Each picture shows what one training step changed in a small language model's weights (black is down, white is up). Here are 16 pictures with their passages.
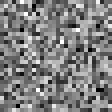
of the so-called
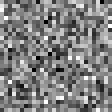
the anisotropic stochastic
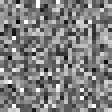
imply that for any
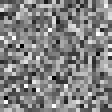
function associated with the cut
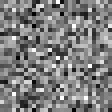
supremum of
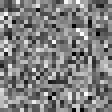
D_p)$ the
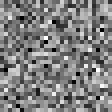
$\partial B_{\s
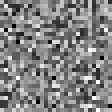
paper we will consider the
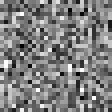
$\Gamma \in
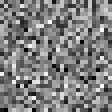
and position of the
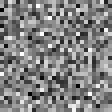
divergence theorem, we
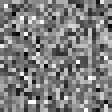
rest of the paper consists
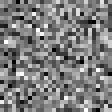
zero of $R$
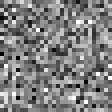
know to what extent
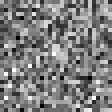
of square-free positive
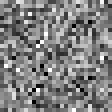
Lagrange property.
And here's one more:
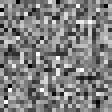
essential, because every nonzero
